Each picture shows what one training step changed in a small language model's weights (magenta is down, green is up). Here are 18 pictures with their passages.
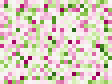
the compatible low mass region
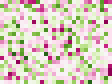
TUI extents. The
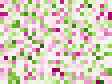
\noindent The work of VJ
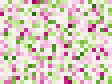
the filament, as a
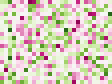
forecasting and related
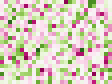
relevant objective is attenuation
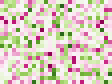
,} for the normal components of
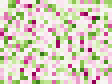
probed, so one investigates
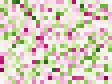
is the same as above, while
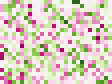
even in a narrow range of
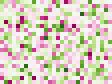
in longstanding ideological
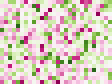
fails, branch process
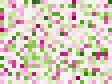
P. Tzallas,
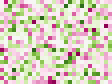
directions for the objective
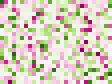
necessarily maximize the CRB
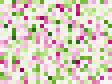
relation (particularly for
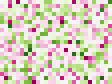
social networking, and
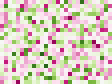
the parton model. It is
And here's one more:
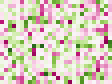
solutions to the rotating vector
